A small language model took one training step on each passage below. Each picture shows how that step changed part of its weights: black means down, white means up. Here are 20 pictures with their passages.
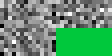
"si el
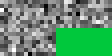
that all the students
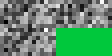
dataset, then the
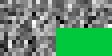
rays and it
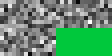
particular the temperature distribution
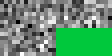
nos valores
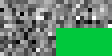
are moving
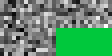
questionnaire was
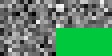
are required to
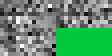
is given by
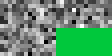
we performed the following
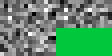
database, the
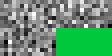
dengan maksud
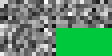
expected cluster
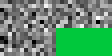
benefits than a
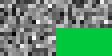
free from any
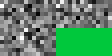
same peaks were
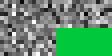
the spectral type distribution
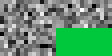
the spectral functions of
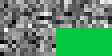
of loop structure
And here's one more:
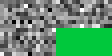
a \Delta
